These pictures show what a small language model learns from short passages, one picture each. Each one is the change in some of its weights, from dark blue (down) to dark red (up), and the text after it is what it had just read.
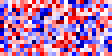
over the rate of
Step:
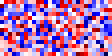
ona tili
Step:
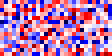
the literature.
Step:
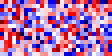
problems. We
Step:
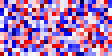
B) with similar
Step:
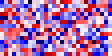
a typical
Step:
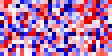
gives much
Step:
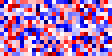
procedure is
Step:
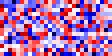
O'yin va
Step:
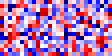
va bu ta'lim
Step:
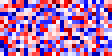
Moyal star
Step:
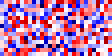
atualizado com
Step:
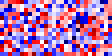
noisy quantum
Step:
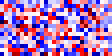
Among the
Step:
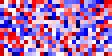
introducing the
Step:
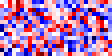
ludzi i
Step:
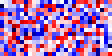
and match the
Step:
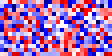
un elemento o
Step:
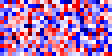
estimate is
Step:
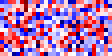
both the cases.
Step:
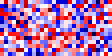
directores para los
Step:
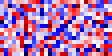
shows also that
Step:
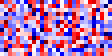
profile optimization
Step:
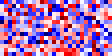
захід від
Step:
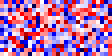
which have lower
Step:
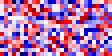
rule of signs
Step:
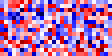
this as a special
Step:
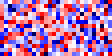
to specify
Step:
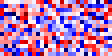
electronic states
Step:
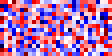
and leptin.
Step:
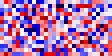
de Educación
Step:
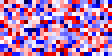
de la misma
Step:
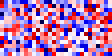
completely solved
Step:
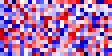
antennas in
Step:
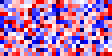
the general principle
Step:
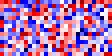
obligations through the
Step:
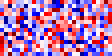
for assessing
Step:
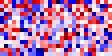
was soundly
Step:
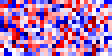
between flipper
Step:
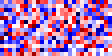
voler essere
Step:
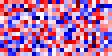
derecho a la
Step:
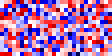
en uniek
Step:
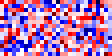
second type of
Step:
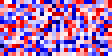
over a decade.
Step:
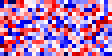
margen de
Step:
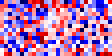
the conflict
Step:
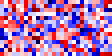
networks have
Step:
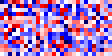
suppressed on large
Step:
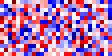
Termination in
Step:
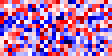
presence of large
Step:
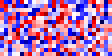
shown in Fig.
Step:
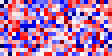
we focus our
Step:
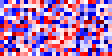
evidence that
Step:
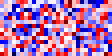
account the
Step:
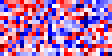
but not yet
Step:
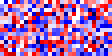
the fits, which
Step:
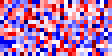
в любом
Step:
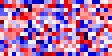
a tensor
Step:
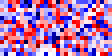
This motivates
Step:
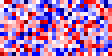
remaining energy and
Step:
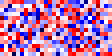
as they are
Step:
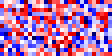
more compute)
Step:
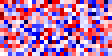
to Multiple
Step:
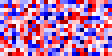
National University of
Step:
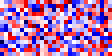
so would depend on
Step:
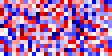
to obtain metrics
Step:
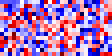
farther and
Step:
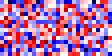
define contraction
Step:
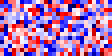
w starszej
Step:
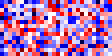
in the primary
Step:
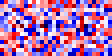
coefficient between the
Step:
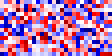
relies on
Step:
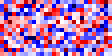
with $\chi =
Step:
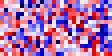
și exacte*.
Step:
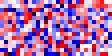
can find one most
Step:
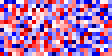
(dua) hal
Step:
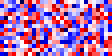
effective masses
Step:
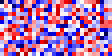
un desorden al
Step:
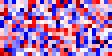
for dust.
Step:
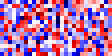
the two DPs
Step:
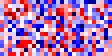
by the field free
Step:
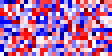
hold additional
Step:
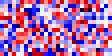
julho de
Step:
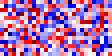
and\ \bibinfo
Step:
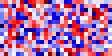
passing the
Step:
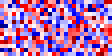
Let ${\bf
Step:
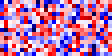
created six
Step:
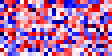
tavsif va
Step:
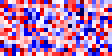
destaque na
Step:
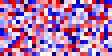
so z. B.
